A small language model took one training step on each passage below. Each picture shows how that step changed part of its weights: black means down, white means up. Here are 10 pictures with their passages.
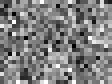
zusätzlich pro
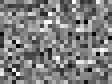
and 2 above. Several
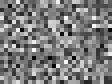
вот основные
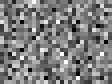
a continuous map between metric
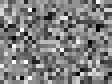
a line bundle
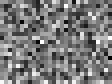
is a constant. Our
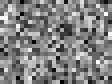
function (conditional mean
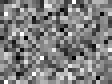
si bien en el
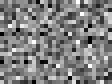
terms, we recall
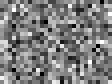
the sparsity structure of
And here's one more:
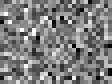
звуковой и
